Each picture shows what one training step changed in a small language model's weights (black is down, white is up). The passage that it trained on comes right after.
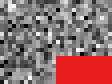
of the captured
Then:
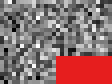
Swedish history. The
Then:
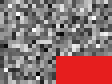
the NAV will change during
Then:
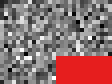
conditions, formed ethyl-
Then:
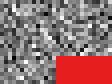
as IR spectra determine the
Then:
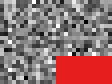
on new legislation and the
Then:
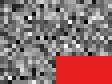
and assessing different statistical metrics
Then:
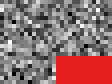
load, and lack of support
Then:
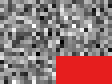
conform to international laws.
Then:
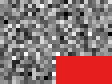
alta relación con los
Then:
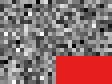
ва газсимон
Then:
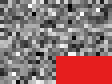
acquiring new skill sets
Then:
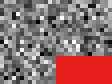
balita mengenai
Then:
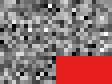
of Frequency of
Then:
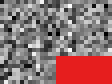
being in the process of
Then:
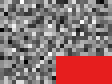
pueden afectar de
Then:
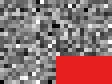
own remarkable amount of
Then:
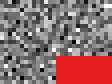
Ischemic colitis
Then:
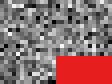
2.14 Moderate
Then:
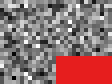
Fumonisin and
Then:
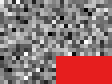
тування, але й
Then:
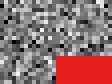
exhibited an increase in their
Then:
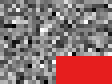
Abstract: A new species
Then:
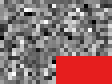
и обусловило
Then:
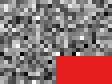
the appropriate use of the
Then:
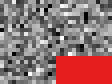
important status of corresponding authors.
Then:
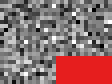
ва Тошкент
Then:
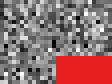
भी पता
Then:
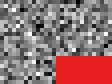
was the biggest problem
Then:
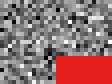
and collect test results from
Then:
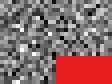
на світ нових
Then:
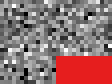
already started to execute regular
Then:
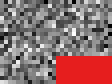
observed that the highest 1000 grain
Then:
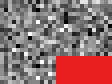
To do this, using the
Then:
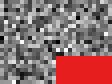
teachers from selected public elementary
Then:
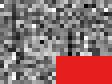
Ishlab chiqarishni
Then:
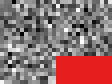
Ramon Careaga,
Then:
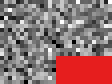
e avaliar os
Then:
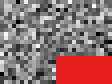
the manuscript and there
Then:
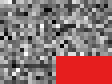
Surgery GMC
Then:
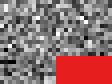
the configuration process and second
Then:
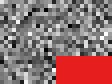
rural communities in this region.
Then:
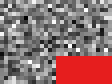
MEIs. Although the
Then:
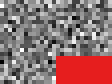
TB in this area are
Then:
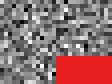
servicios web, y
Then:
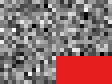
Friedman ranking analysis
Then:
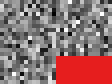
daraxt tanasi
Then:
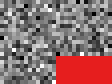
and the resulting fibre volume
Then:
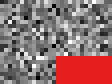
holda joylashtirish,
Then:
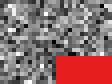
posteriormente, fiz
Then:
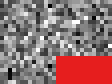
ex situ analyses, including
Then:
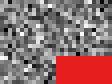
questões, porque no final
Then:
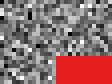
Ca and Mg
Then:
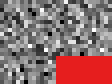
вона освоює
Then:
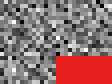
puritans and New
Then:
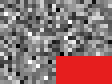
and 60°C showed a
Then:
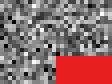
First Challenge and
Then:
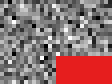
Suppose r and s
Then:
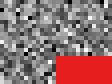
of chemicals used as
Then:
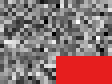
prospective teachers'
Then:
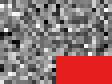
not have studies of genetic
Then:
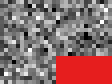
porque é a série de
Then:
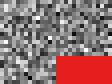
the price and market value of
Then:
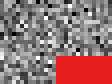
applications. SOME
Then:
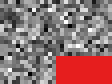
course of the disease will,
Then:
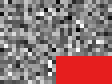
products that integrate AI
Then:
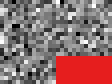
*Business History
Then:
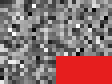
particular, operan como el
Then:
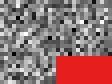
lower extremities:
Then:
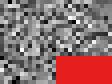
na realidade prática. A
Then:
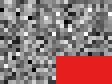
of a field. At a
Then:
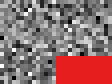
and kinetics of the
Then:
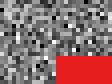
to its target site in an
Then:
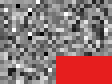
Até o momento
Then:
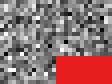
the more the company can
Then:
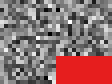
and Lorentz
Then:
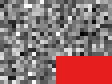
The image of a flower
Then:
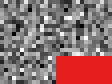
percentage and chi square
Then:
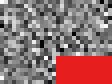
called an isotopism
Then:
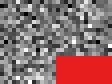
used different optimization algorithms
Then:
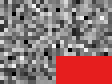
of the transformations and through
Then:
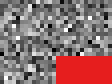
capacités humaines
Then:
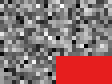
of murders,
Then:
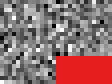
it is described that the
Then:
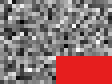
atonic PPH.
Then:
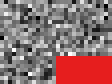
and norms of society that
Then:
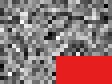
depending on the interests of the
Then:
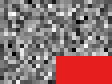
per cent) under 6 months
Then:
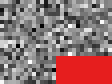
study. Figure 12 shows that
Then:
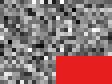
humans and the environment,
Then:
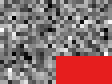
as fracture,
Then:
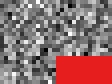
améliorer la
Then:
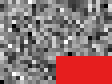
professional and social performance, but
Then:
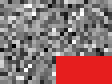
Yaya CISSÉ
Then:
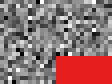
который позволяет
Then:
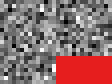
role modelling, good communication
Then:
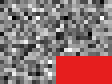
within the context of building the
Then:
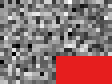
from EMGs with
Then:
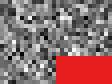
de uso, reproducción
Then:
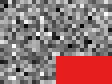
providing orthodontic
